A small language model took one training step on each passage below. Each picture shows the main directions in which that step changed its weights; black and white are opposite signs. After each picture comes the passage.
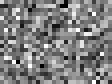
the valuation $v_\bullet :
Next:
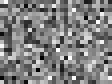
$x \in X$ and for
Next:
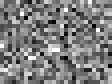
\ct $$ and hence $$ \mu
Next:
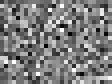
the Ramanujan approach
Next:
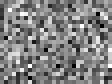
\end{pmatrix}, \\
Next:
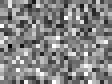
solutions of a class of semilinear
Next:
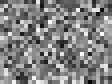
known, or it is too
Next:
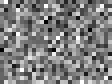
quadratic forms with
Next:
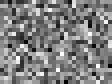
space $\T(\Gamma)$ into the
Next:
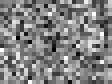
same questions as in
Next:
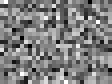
$Y$ and the action of
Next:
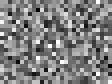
sources of randomness, since
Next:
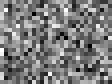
Berestycki and
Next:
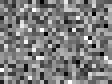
shown that all the fibers
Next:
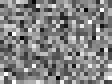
natural number \(n\), let
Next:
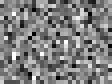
that the $\eta$-function
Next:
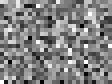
result in a double
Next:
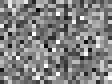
functions $H_0$ and
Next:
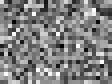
*IEEE Trans.
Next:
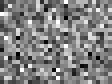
;0,\gamma \right)
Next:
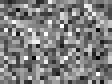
consisting of all vector fields
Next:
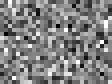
approach shows that the quantum
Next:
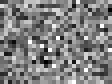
$K\subset \mathbb
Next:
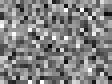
tempered distributions. In
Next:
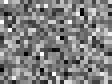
Again, for the
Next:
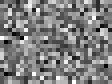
numbers are defined in terms of
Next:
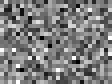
\prec w_2
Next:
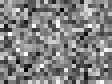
there is a finite probability for a
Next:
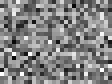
process $Z$ such that
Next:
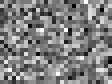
mean curvature vector of
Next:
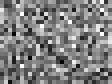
guaranty that the
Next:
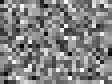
them into account. The
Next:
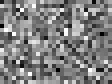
iff $A$ satisfies all equations
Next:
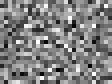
direct product decomposition.
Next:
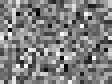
method to the analogous expression
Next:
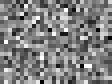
of cochains {\bf
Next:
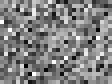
the prime spectrum of
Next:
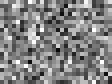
two of the eight indices
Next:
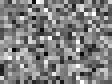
particularly successful,
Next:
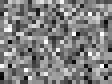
on an online OPF problem
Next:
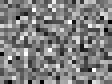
with large Tamagawa
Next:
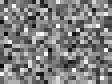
be a Gabor atom then
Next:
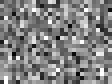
that each $\lambda_j$ is
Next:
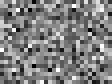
C_{1}\varepsilon &
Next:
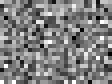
to state the main result of this
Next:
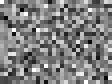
from 1.6. This
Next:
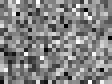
In characteristic $p\neq
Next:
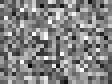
that $i_0\ge
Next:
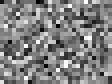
is preserved by uniform convergence
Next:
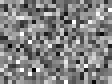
an $A$-Lie algebra
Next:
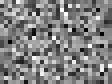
linear form on $\R[X]$
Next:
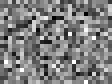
left-hand square of
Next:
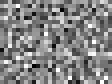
S^1$ a unique smooth family
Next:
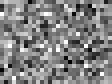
vertex degrees are constant on
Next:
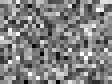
should be replaced with
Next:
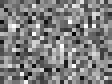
\emph{Torsion units
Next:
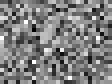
M_{d})$ has degree
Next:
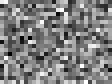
$p$-factor on the right
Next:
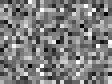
combination of the two statements
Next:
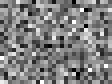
its zero set will have zero measure.
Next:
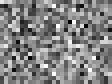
the paper is the classification theorem
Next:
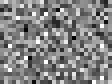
Solomon in a
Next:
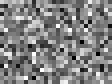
a Poisson manifold to
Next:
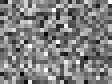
$U$), then the
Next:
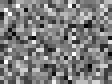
\section{Proof of Theorem
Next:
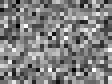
and an actuator
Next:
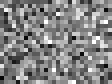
Sitter geometry in two
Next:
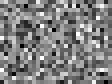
and all of its orbits are
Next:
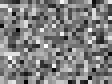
On the left, the graph
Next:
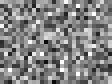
a cohomology class of degree
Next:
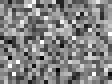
following form. \begin{lemma}
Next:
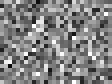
stochastic process
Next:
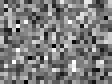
level, while genes
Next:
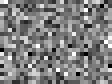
$q$, contains infinitely
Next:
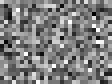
the mathematics any
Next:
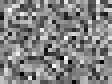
\end{eqnarray} We'll
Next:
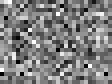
of $u$ gives a better
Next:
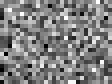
\end{dmath} Next
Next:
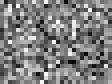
\cong \theta_{j,
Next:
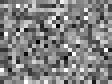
$\Hh$, with $\psi
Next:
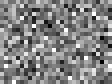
techniques of this
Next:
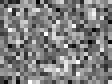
The proof is in exactly the same
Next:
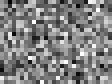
function related to degrees
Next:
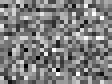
structure and $g$ its
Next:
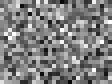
see, among other,
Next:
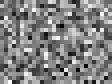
that $\calX\subset
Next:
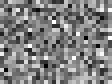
For $x_i\in
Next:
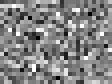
groupoid with the single
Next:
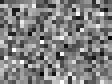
the state-space is an
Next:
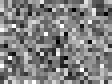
sufficiently accurate.
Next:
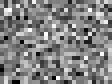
\oplus \overline{X}$. Then
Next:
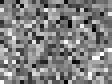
infimum for some $p
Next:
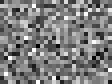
the 2-dimensional case. The
